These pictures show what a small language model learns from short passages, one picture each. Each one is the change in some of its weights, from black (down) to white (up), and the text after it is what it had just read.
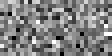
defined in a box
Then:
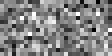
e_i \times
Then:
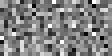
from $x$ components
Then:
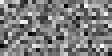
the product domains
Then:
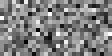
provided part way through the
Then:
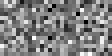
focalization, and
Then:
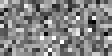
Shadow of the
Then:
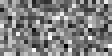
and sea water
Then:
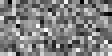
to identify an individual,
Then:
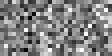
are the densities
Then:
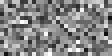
the constraints imposed on
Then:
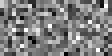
by measure preserving
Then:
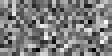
or the social planner
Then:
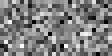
state in dot
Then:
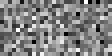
methods affects results
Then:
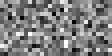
in proofs using
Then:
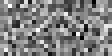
years (Hoover
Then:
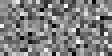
is statistical and the
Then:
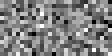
v &&\quad
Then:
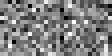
wondered how would
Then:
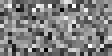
hvata s
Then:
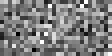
residual stress generated
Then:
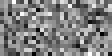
often regarded as
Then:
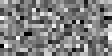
stylet bundle
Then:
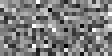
above bijection,
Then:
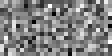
(2022), whose experimental
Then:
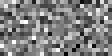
an important field of
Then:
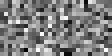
we have for the following
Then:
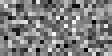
a pair of Weyl
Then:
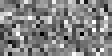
called passive
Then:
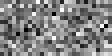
unidomain sample
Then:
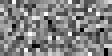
legends into
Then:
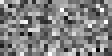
the form contemplated
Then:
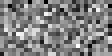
halos in the
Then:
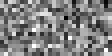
that Eqs.
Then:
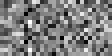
geometric quantization
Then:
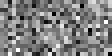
for surfaces with
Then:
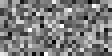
from the input frames.
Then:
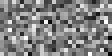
main interest here, is
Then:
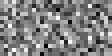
enrich analysis or
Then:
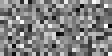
continuously being reduced in
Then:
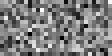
routing costs -
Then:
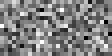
has also been identified which
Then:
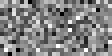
via misuse by
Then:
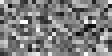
the use of varied
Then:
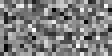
search by iterating
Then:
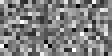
the number $n$
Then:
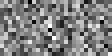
structures around 2.15
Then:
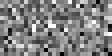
same as those used in
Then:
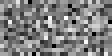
ring with $\dim
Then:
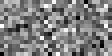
It is observed that the
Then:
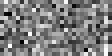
disjoint union
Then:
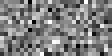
interval. The significance
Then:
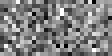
highest degree of the
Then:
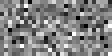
whose base is an
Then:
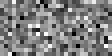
as observed. At first
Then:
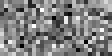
x and y in the
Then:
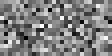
solution; the case of
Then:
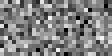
Forward projection provides
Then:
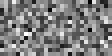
these systems, a
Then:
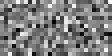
there exists some function
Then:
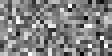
following, we list
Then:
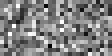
second (fps)
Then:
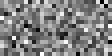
^a Paz
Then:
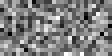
and other persons
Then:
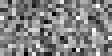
for bilayer
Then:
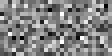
processing, speech
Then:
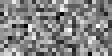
it does not apply to
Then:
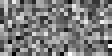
these fibres
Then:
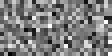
on the other hand can
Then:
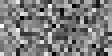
is required to be
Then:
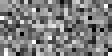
varied from 2 up
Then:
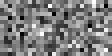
in the RHS
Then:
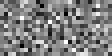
fining upward
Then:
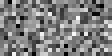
to the methods aiming
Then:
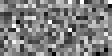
consolidate these
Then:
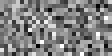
relations, we observe that
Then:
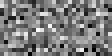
by employing the
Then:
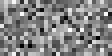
was important, as was
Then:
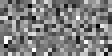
wire. The
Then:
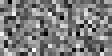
to inhibit the
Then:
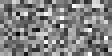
can be used to obtain
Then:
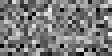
are estimates of the
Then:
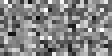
30 years old,
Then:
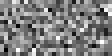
factor analysis using a
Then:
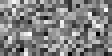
follows from the fact
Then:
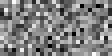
which are present in human
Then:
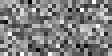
relaxation rate as
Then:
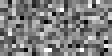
for the cool
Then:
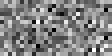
sociology and area
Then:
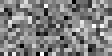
m testi)
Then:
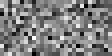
using the alignment points
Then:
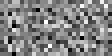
detail, we provide
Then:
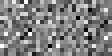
relationship among marital
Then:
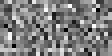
}\bibfield {title}
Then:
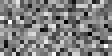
map $f\in
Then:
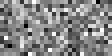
introduced concepts:
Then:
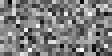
to evaluate the level
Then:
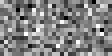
squares of
